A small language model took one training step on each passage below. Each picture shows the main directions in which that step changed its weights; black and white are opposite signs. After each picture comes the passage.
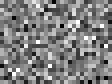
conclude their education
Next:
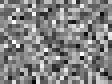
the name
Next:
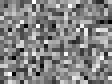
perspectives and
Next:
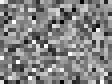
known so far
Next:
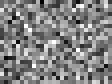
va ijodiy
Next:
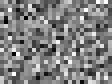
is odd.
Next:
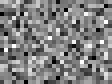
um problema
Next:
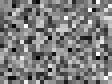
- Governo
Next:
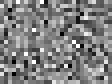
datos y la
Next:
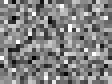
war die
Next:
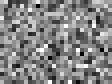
river to
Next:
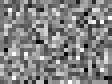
like in case
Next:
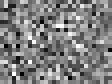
eigenvector of
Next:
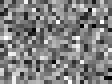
and values in the
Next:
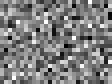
valproate more
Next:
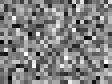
belongs to
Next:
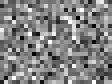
use of technology
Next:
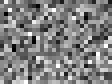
has in practical
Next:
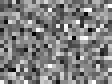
leaf extract
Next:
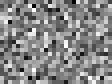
power. For each
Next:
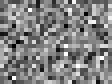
and to see that
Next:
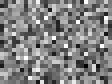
parameter is sufficiently
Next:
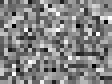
of the function
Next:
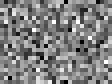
is at least to
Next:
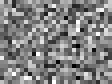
it can be
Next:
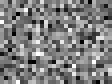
It argued
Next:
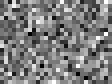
material composition.
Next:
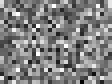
before it can be
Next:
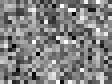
nemen en
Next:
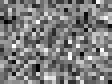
to eventually
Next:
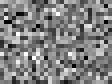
fish meal
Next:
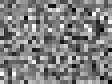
and their initial
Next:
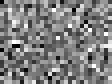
interested in the
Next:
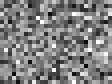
The significance of
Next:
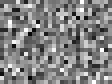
radiation. A
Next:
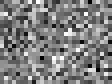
direct consequence
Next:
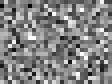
result of social
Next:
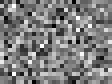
prevalence of
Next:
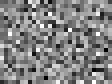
box counting
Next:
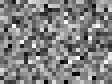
we have $$
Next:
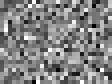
the Development
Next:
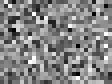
since the war
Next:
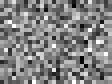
The types of
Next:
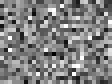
їх з
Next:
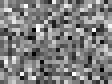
B, no
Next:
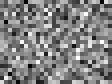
every natural number
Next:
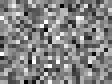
infusion rate
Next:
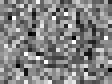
de ello una
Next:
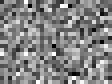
Section 4 we
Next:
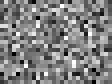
research was conducted
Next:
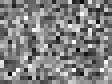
una clase
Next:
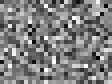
with its form
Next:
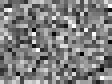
were recorded
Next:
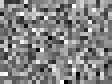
al capitalismo
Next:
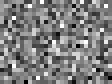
Affect The
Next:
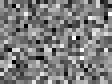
et doté
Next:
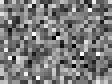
done in a
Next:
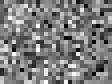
shows that according to
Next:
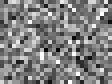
found highly significant
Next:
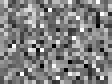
the FTAP
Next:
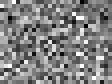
of generators,
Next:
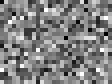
are the matrix
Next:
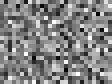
the current measurement
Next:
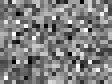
populists do
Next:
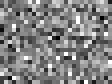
To check 2)
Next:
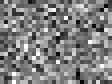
it is clear they
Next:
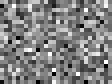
surjection above is
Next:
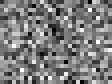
critical discourse
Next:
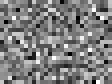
this format would
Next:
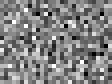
procedure described in
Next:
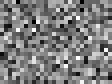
consideration could
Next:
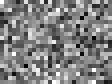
(a \cdot
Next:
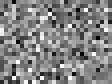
diverse network of
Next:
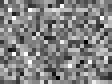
associated with this
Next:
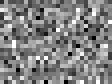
$\tau$ and
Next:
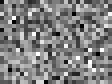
three were met by
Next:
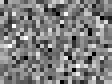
to the understanding
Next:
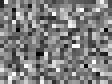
one of the
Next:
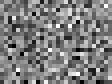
this paper is to
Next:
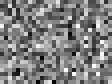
et $b$
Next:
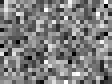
Fubini theorem
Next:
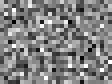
second law of
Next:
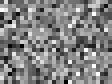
$a$ and
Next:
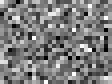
= \frac
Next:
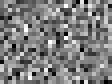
\leq & C
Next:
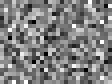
with respect to this
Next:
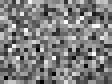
We have used
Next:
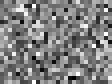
these formulations are
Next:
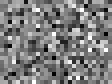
menen ¹
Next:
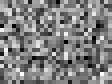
and $S$
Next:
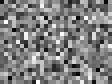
the advanced
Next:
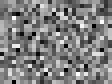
different constructs were
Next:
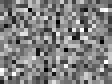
is closely
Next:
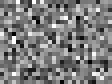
codimension of
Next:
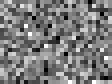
have not been
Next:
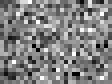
A ZALI
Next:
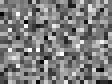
Proof}. By
